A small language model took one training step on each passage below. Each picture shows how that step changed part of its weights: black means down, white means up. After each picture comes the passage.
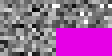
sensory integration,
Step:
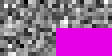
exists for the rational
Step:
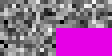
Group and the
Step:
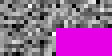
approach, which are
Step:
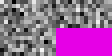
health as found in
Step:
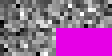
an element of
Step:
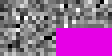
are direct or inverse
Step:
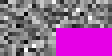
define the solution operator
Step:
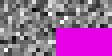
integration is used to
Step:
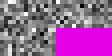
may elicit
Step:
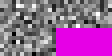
established by Saint
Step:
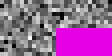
volume with respect to
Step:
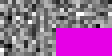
interests Do
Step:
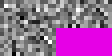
Similar procedure was
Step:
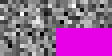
the Nobel
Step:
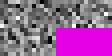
of Dialects
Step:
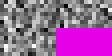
and go to step
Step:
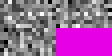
regular viscosity
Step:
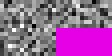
Creating And
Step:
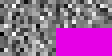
and factors associated with
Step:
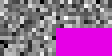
stake. The present
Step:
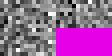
small molecule is
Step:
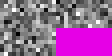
that the trace satisfies
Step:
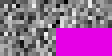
well --- in light
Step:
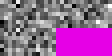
even under a
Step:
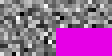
body states like
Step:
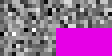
of accidents
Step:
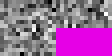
treatment is particularly important
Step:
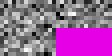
extensions} We
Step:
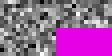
a path in
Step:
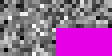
proved that the corresponding
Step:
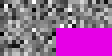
is surjective.
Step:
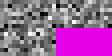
systems, where the
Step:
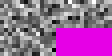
complex systems of various
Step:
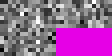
the function of the
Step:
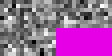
as follows;
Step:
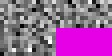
comprehensive review explores
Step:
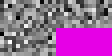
of rising
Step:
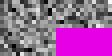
of the boundary
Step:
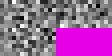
family of vectors in
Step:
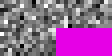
will present some numerical
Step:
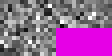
to estimate the density
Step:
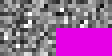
washed with distilled
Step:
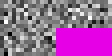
and calculated SPF
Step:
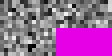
of a technical infrastructure
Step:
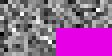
the groups.
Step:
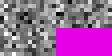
shown in Table
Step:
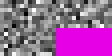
freezing water
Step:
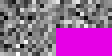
within online media
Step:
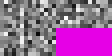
ReLU activation
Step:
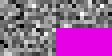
collections so far.
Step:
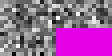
the next three years
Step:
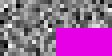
variables in at most
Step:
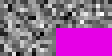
in discrete Sobolev
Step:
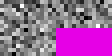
in cultured
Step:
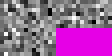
of configurations \\
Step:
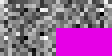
plies. They
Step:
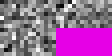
their progress the sustainable
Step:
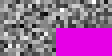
training procedure, and
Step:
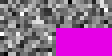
the same analysis by
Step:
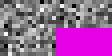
were only expanding
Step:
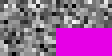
where the decay
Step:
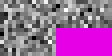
power supply is estimated
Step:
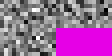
of breakdown of
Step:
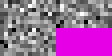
microorganisms are
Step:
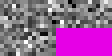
fast fourier
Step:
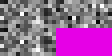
the formation of
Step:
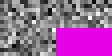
of the user role
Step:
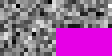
rate, an
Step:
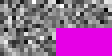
can get the stability
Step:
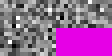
process did not
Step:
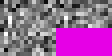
is that the
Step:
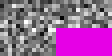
can use Use
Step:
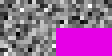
generated by its
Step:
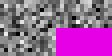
it is also shown
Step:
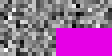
This paper presented
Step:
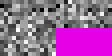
Indeed, %let
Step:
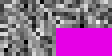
replace the Normal
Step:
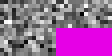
easily obtain the following
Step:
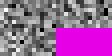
of step 7,
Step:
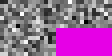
the fields of
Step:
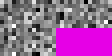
empty interior for all
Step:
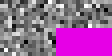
will contribute to the
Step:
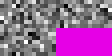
and emerging evidence
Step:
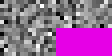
Remark to the Lemma
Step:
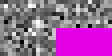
market research before the
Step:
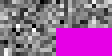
nearly the same
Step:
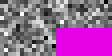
the coordinator /
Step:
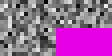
we will pass to
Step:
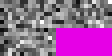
related to the fact
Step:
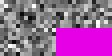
evident in
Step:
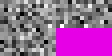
managed by k
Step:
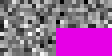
exact sequence of the
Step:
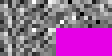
can lead to
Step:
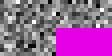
elevated in
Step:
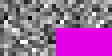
effectiveness of the proposed
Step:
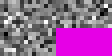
to commutative algebra to
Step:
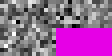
using the conical
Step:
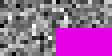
follows that we can
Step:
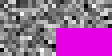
no other temples
